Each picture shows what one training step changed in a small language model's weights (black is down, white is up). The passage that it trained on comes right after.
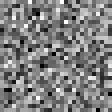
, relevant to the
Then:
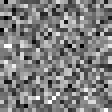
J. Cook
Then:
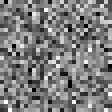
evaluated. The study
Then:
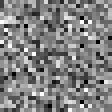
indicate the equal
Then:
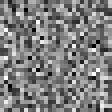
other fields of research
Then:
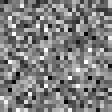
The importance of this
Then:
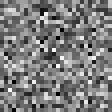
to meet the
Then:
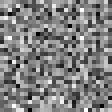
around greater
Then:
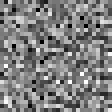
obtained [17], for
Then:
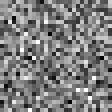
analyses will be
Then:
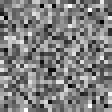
the difficulties
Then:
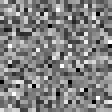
directly implemented in
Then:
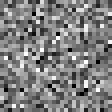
cutting technologies
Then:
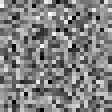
for Open
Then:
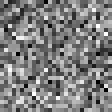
Plan de
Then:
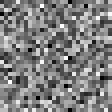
2020). The effects
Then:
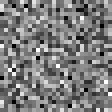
between strength
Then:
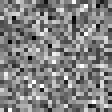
innovative technologies
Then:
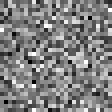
- Membership
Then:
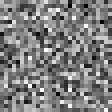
kinds of
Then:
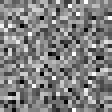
it is commonly
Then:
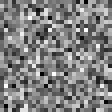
city: the
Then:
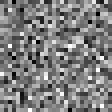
than isolated
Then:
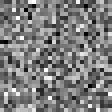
society, a
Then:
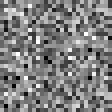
the end of the
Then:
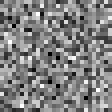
Journal of
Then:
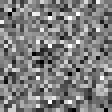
is linux
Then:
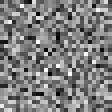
factor XI
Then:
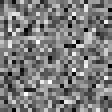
which is linked
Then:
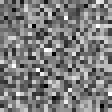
day)], then
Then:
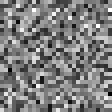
and the Case for
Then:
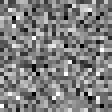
rate versus
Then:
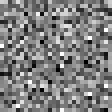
we will continue
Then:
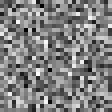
hybrid structures
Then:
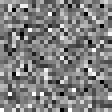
imported module
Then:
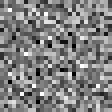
devices and
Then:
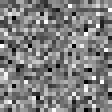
in that majority of
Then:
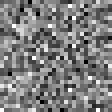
of realistic case,
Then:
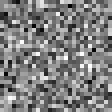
Microstructure of
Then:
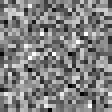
the basis of their
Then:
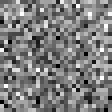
implies the
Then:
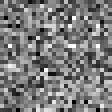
to elevated
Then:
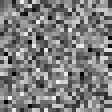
and more. In
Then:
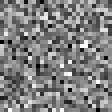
authors state that
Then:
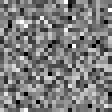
while the other 20%
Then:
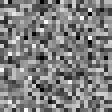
to diversified
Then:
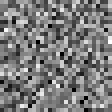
we published all
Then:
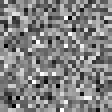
this method as a
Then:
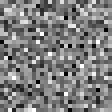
a certain day
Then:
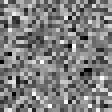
this section deals with
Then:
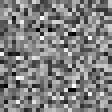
for network systems.
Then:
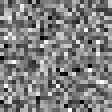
individuals to understand the
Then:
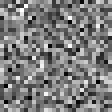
their lives.
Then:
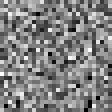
discuss the various theories
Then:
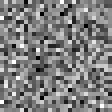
continue to demonstrate
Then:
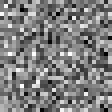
Eq.19 and
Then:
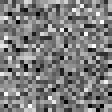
maintaining a
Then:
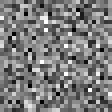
effects on failure
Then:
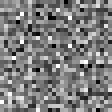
Preparation of
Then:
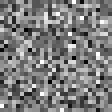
systems and machines
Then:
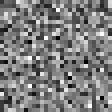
of the dataset.
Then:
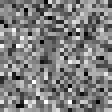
be highest in
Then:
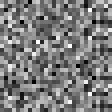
firm in
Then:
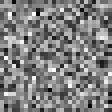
the liquidity
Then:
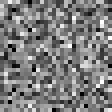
(ϕ) of
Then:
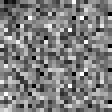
highly polar
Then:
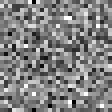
programs, deep
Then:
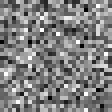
interpretation of
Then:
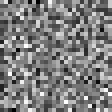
findings demonstrate the
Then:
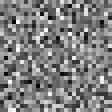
method. The extended
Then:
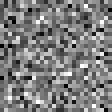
(SCA) is
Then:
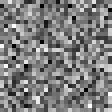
between the outer
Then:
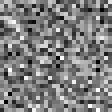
engaging in
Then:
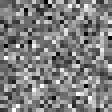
be desired.
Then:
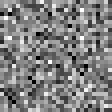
around scale
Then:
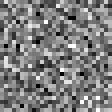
only prevents the
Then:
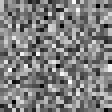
evaluated subjectively
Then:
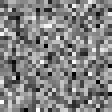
Whereas other methods
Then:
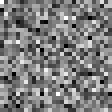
specimens were
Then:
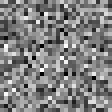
needs of a
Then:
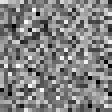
and organize their
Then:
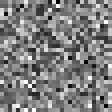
of the capabilities
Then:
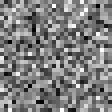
Dirk W.
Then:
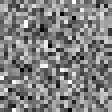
democratic and
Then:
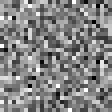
various physicochemical
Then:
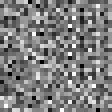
as a means of
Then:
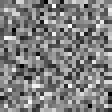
against the state of
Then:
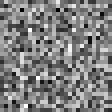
from the mantle
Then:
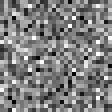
which indicates a higher
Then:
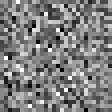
model improves the performance
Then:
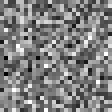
lines. For
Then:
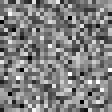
gases supplied in
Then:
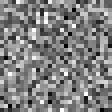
note down its
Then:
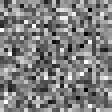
of men in
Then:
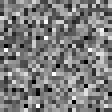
that may be. It
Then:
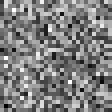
either the
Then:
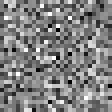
one section managed
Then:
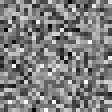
discussion. It
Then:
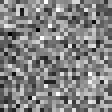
exact values from
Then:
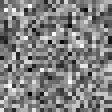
the remote system,
